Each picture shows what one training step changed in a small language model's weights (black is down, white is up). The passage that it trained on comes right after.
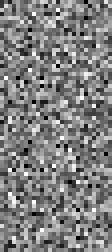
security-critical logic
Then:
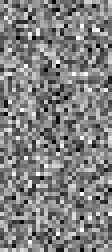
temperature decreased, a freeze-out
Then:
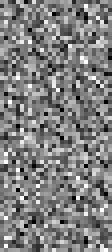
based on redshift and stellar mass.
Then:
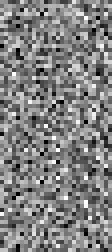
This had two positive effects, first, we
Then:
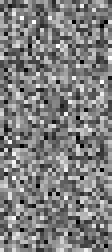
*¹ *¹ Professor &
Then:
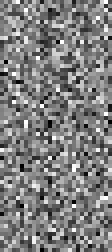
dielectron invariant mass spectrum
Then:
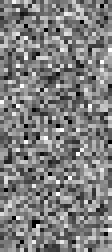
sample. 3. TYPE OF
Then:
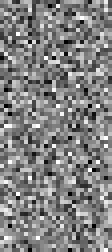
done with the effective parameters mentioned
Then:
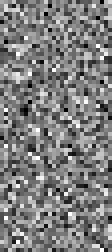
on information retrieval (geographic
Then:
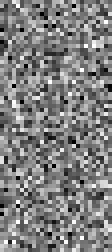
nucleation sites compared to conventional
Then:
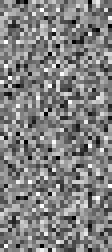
$a$ and $c$) is found to
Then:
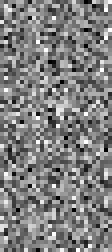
Abbreviations and Acronyms
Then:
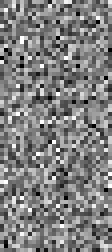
time to a few minutes and
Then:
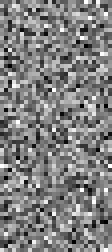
the data after applying the Y07 algorithm to
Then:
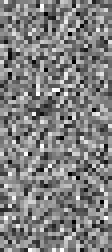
randomly initialised policies with
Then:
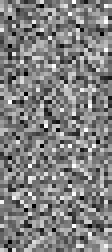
which allow programmers to ignore internal
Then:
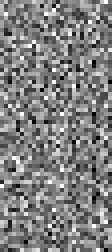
bone and metal tools and can be,
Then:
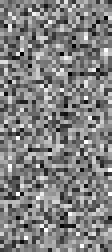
we identify that in the head-active
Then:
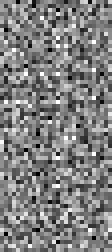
\begin{document} {\title[A
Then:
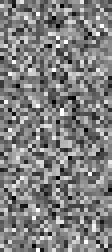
a more-representative estimate of the
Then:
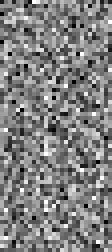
can go further and calculate the overall
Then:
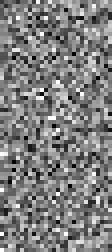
\HW run on these configurations
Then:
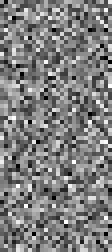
(d), the pronounced charge
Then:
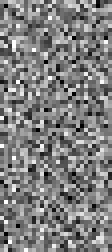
numerous examples of the introduction of
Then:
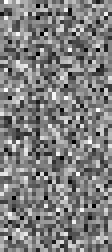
al., 2011). Technologies are
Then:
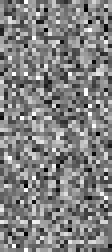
indicates the reconnected field lines after the
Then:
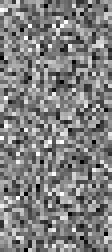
distribution for $He^{+}$ and
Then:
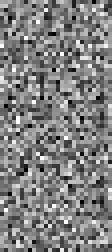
H₂ storage and (from
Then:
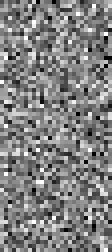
with the brain and heart composed of
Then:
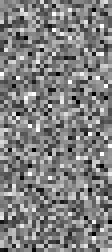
lines, etc. Alteration in
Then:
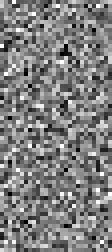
collected data was analyzed with financial
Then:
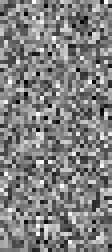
and overall health. An understanding of their
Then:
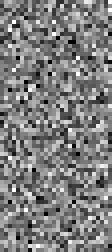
clear statement whether the elements
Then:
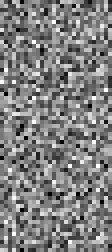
for different entities in the MPM
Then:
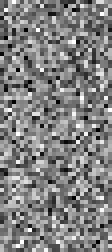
hand, lower frequency photons emerge from a
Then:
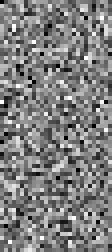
greater financial inclusion will increase the
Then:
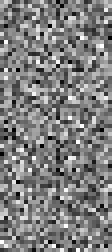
and forms new substances. Bound or
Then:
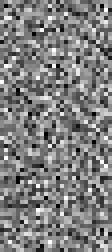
been made toward autonomous
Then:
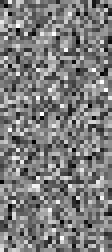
displays conspicuous stunting
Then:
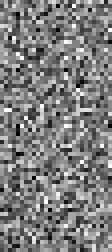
Imaging Spectroradiometer
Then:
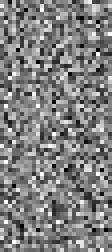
The amplitude of the fluctuations
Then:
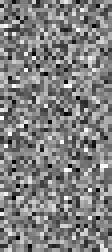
of the underlying quark model, then the
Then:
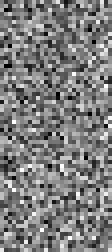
Moreover, the recent advances in
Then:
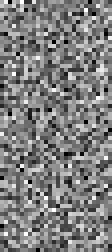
deduced from a fit of the experimental
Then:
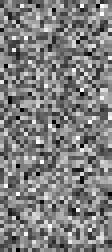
“Android Based Mobile
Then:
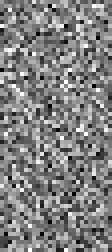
in every sampling grid (between
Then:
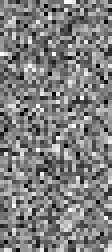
sequestering a larger fraction of
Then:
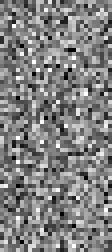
at most $r$ components, since
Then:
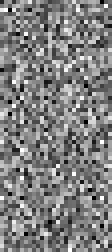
knife is a crucial factor in
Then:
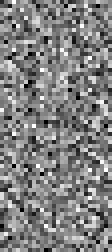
have been done to completely confirm
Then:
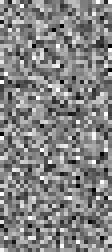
$\alpha$ close to or larger than
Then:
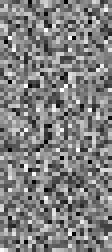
has been made in reproducing the
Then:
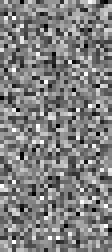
deviation were calculated. - Inferential
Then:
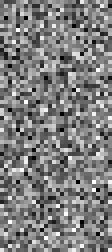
the labeling tool collected
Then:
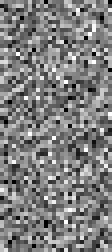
are divided into two, namely
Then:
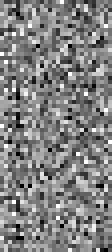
of the electronic component of the thermal
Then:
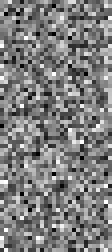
usage of exemplar test and
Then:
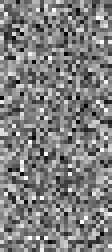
and solved. To this end, the problem was
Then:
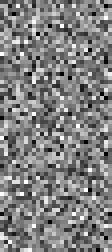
strain variations are observed in the
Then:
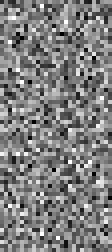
the ethical principles and relevant
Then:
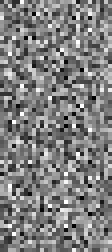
Nitrates Directive; HD
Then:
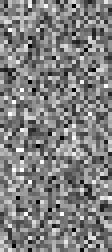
initiated fuel cell was reported by
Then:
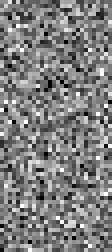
the input term becomes relatively
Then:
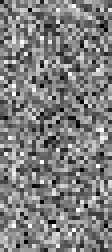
often a student logs in to the
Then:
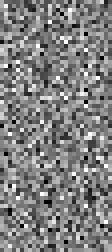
parameter, on the shock cone, particularly
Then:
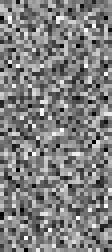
2000). PBL has been applied to
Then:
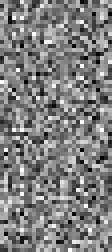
nT, while in perpendicular
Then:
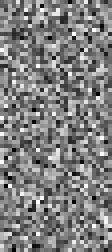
separation and detection. In the
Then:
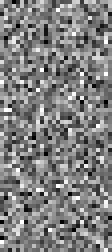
of the group, deliberately inflicting
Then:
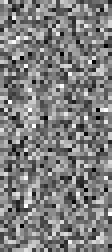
signature of the static electric potential
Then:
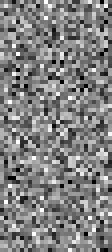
- is the maximum displacement of the
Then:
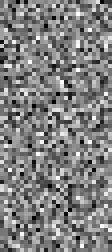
there is a screenshot of the
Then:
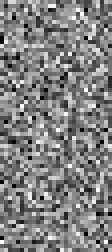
the LHC energy, we find significant differences
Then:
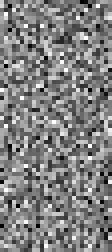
4+ years and counting 100% 3
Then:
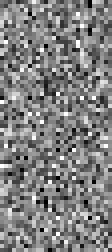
a)$ and retaining only terms linear in
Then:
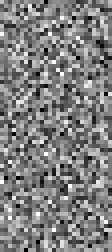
pH adjusted to different value between
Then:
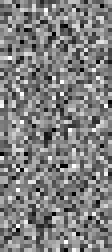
multiple myeloma infiltration
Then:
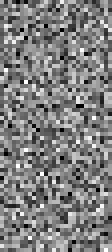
and more defined career paths
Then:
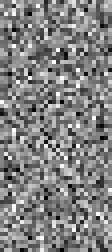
the context of global environmental change.
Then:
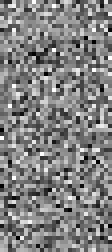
MMIC. Clearly, the higher the
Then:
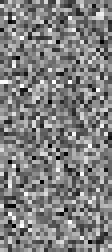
medium, the local co-moving
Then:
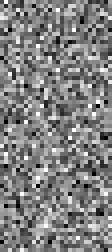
by a similar process and all coexist at
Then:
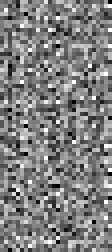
\end{center} \end{figure}
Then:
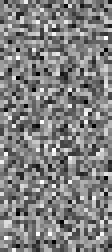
and enhancing semiconductor
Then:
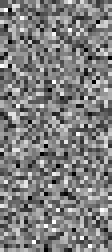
des cours d'eau peu
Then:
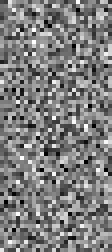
major investment needs expected
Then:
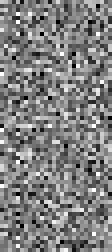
Ankara, Antalya,
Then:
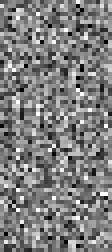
If we prepare two systems in the same
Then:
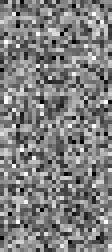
us with your latest news,
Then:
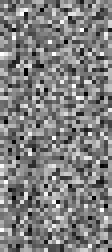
used and transforming those weights into
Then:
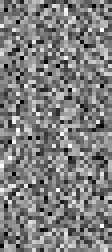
(Biofield Energy Treatment
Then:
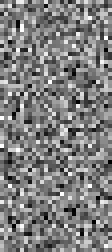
transport across the JJ.
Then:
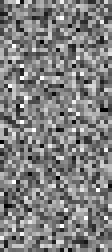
This emphasizes the need for a
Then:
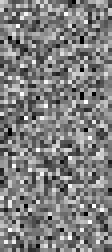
s$^{-1}$. The intrinsic
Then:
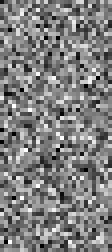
a field, the right extension of the
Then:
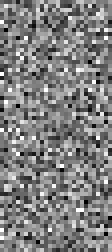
of 2 layer NoN topology, an
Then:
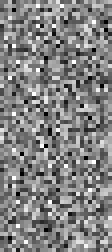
Constant-action lines for some short
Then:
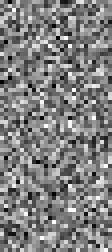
available to support the objective evaluation of this
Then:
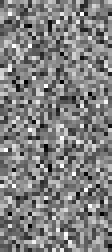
Real Security, Legal
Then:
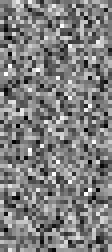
the same prediction label as the testing
